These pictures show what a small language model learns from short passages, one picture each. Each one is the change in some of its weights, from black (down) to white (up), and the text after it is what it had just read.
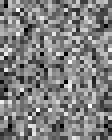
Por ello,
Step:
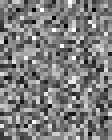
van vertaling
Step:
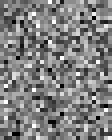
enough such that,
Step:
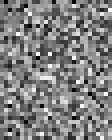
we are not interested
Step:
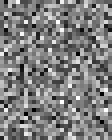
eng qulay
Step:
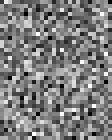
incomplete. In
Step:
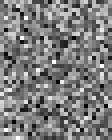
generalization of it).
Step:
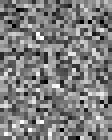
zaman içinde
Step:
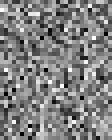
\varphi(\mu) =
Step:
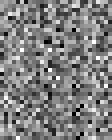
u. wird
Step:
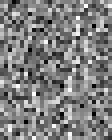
and their Gray
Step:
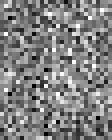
assim, para a
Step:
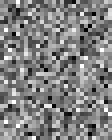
del total de la
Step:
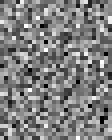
R \qquad k =
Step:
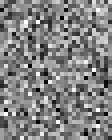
modificações que
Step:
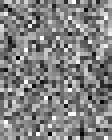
1$, the variables
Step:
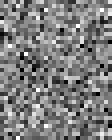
MZ formalism
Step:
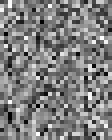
is that it can be
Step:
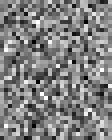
emotions at the time
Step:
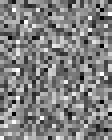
dissecting the
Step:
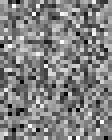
el agua como
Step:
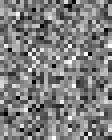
say that $a$
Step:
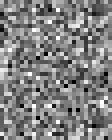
und die damit
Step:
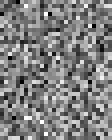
by the walk
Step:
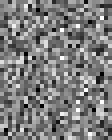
the ordered base
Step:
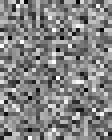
paper. The initial
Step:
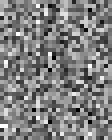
were introduced by
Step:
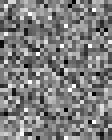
bor*. У кого
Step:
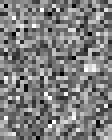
ekspor neto
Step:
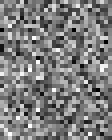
hold. Using
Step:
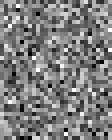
that are assumed to be
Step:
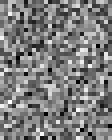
for feeding
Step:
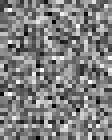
a finite abelian
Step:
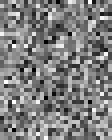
discusses in
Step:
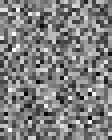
\) such that:
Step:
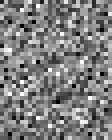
USE OF
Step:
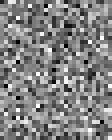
if $\F$ is a
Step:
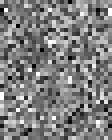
as is demonstrated
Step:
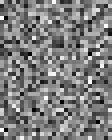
conditions varying
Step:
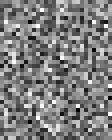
proved as a part
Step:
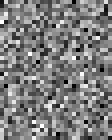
trend. For
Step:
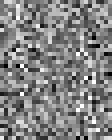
any $e \in
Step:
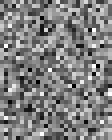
low dimensions.
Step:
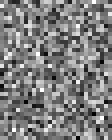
all automorphisms
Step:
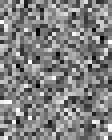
I, J. Number
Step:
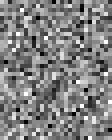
an $F$-algebra
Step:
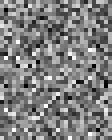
et méthodes
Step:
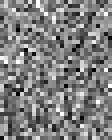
*dentro de la
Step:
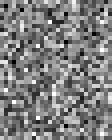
bir tomoni
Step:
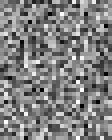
propose a computational
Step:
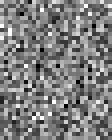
is that the number of
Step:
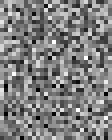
to study the
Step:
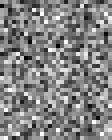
Branders van
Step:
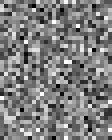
par $M$ sur
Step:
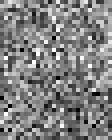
existente, hecho
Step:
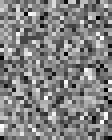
T} \overline{
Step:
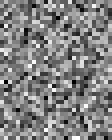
AR dan VR
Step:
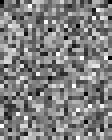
thilak between
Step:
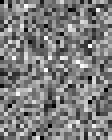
mama". Os
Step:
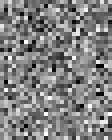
and interpretability
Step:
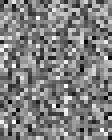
subset $\mathcal N$
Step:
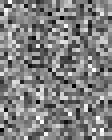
can easily prove that
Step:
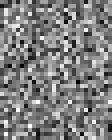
time $E\left[
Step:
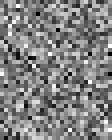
that $f(X
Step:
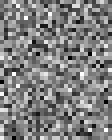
continuous-time approach
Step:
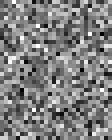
bounded for the representation
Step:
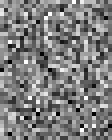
a way to compute
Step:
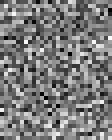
de base de datos
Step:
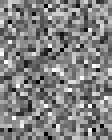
to zero, as
